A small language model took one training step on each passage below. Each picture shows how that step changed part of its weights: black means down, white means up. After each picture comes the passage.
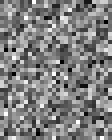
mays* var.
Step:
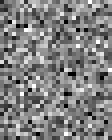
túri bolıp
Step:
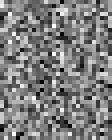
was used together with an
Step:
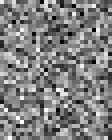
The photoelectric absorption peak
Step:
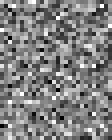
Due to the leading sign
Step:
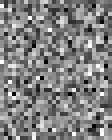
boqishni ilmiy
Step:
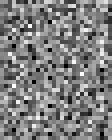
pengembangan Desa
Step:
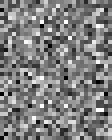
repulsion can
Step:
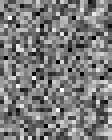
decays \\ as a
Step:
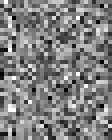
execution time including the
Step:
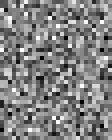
sectors (fermion
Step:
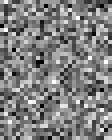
narratives in
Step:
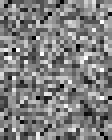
weiß komponenti
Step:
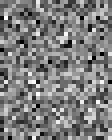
step 2, 3, and
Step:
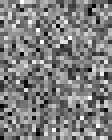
o șansă de a
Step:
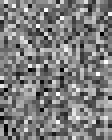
aucun doute,
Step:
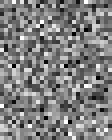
sigirlarning mastitlar
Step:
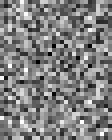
ta'sir qiluvchi
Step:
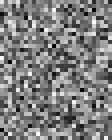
This will limit the amount of
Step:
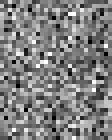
evriterm organizmlar
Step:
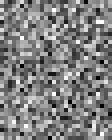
phonon exists for
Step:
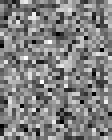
however, beyond the scope
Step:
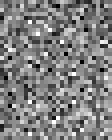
can be distinguished by
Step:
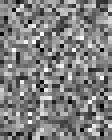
usullarini qo'llash va
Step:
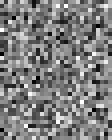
organism a large amount of
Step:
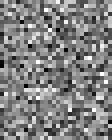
detection. Although LLMs
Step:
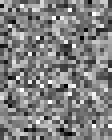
wawancara, dan
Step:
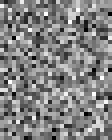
bilan ko'rganlarida,
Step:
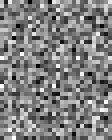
or envelope of a
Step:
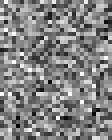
{\em local operators}.
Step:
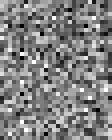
of stevioside and
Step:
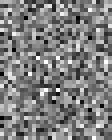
inter-particle distance. We
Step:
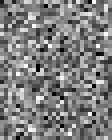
a known starting state can
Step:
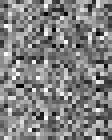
minority group during the
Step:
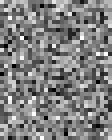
that a thin liquid
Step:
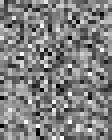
branch of the Russian
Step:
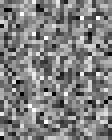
Internet, como es
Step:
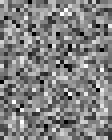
one major political
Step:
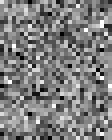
occurrence has been also
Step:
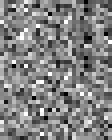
las actuaciones
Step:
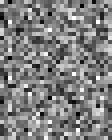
may be easily satisfied
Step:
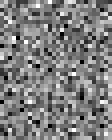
can be achieved for
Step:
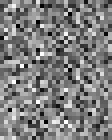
та готовності до
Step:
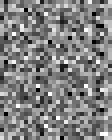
a wrapped
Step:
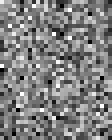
of neutrino oscillations with mass
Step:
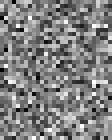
limit theorem applied to the
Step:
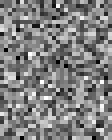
position. ITDs
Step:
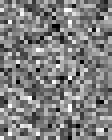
$\eta N$ decay width
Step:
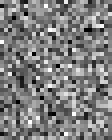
системы; L_R
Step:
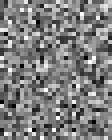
a single site and exhibit
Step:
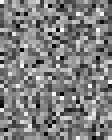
For photonic structures satisfy the
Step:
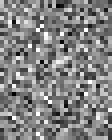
on several horizontal plane levels
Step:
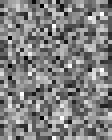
from the images obtained by the
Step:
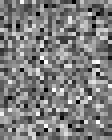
an UV upturn.
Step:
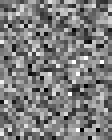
objetivos, cuya
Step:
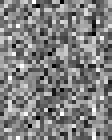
numerical model can reasonably capture
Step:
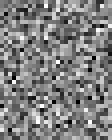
discovery in August
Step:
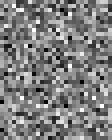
product from Amplitude
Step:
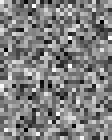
limit of integration on the left
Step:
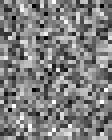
Cierta parte de la
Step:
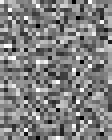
\ph \wedge
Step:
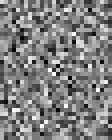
in the L100 series).
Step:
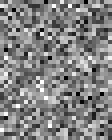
forma rápida e
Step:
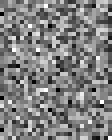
additional cryogenic components
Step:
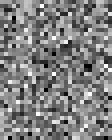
de las normas no
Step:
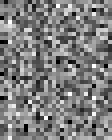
leveraging the structural
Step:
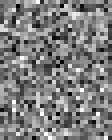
C for certain spacing
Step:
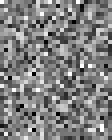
reference counter and by the
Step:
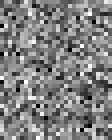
alienado, ou contra
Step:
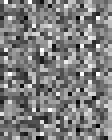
вправ, як на
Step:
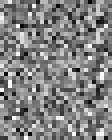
ta'lim jarayoning
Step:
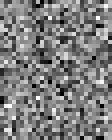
a region within the image which
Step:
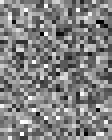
on the official
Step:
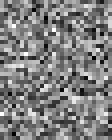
C07. Finally, the
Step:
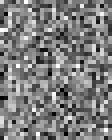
do not influence the convergence
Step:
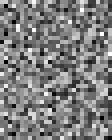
Disease.* –
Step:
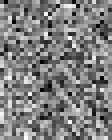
strong check on the calculation.}
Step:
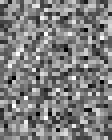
theorie. B a
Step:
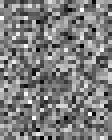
{\bf Con 3} It
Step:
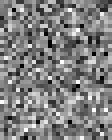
units of million
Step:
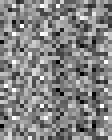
wurtzite symmetry of the
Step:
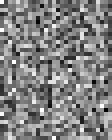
and the organisation remain
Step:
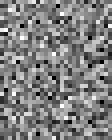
wat de accountant te
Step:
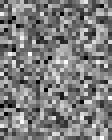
data dalam laporan
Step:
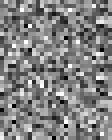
tejamkorlik hamda
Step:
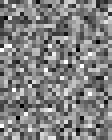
оптимальных для
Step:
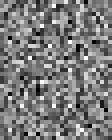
більше ознак
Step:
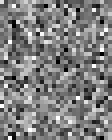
e levados para
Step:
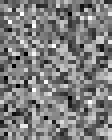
berildi. Tadqiqot
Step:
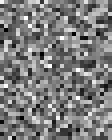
Turismo de Base
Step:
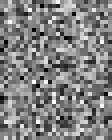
frequency one, because the limit
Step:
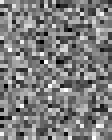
on the observational results. We
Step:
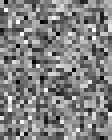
that there is no limitation
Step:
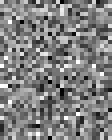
if magnetic field intensities of
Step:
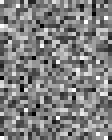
the WHH model
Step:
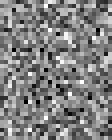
modeling of the spin dynamics taking
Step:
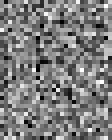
be a finitely supported random
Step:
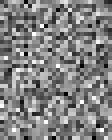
экан. Бу
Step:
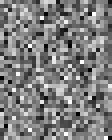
making it adaptable to
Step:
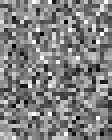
112 milhões de
